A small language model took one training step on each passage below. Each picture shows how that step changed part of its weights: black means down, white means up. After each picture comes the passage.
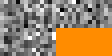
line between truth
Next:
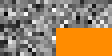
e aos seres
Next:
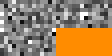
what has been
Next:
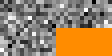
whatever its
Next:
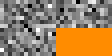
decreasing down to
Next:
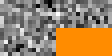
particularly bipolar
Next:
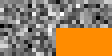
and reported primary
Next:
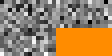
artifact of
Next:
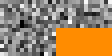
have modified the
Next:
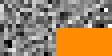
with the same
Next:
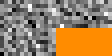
individuales y sus
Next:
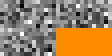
study lepton
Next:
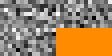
commonly law,
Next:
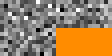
is highly desired
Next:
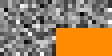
range, while
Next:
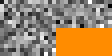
the excitons towards
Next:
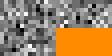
e o permite
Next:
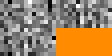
Energy Physics,
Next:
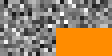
если не
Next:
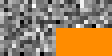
needs. To
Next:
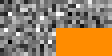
specific heating
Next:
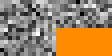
E$ takes into
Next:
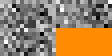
de las muestras
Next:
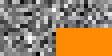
devices. As
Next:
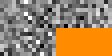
to agree with
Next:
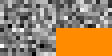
to science.
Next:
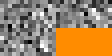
to polynomials
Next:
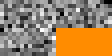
to practical
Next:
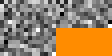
the four-dimensional
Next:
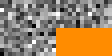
violation and
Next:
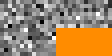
los valores
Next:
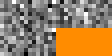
This proposal easily
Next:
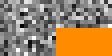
measuring the internal
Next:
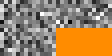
the energy) description
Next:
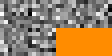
fixed points defined by
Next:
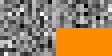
oscillations in direct
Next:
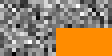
a base da
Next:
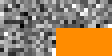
referentes na
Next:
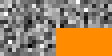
que no les
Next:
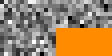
the transfer matrix simulation
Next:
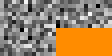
symmetries and
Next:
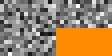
of $\delta$
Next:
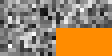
/ Full paper
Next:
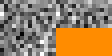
their emission by a
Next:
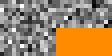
which it remains smaller
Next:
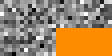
het ELSA
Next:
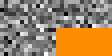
**Revista S
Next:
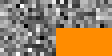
particular, the first
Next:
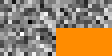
or 2 particles),
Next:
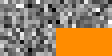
est le moins
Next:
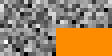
for the matrix model
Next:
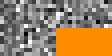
eng samarali
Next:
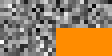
se vedea
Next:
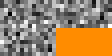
those External
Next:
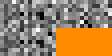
The article focuses
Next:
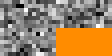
door de
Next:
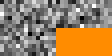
this is due to
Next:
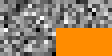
Bondi model
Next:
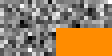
have obtained a
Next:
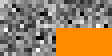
de transferencia de
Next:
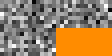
tiene una
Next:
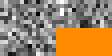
da morte de
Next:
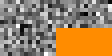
instabilities of
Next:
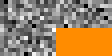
in infinite dimensional
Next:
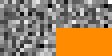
The low frequency
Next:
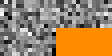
fluid, the
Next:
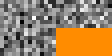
sources. The
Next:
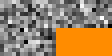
EFT approaches.
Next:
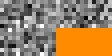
represent 0 and 40
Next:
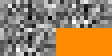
en el Gráfico
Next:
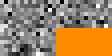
do perfil
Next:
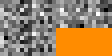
production effects under
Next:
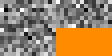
is implemented at
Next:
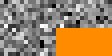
роли в
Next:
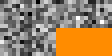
favorables à la
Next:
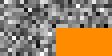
a diffusive
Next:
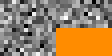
case for different
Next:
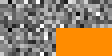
без цифрового
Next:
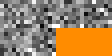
two ferromagnetic
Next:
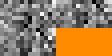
آمده از
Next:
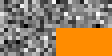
fully quantum mechanical
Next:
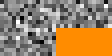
upward near the
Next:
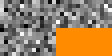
corresponding to a single
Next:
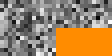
far as I
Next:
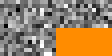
estilo de
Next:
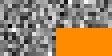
to the energy distribution
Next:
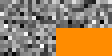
frequência da
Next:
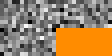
aktivlar va
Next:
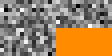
is very important for
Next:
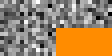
The RS
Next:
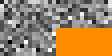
the principle of
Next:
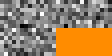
conventional form:
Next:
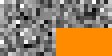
$ (the first
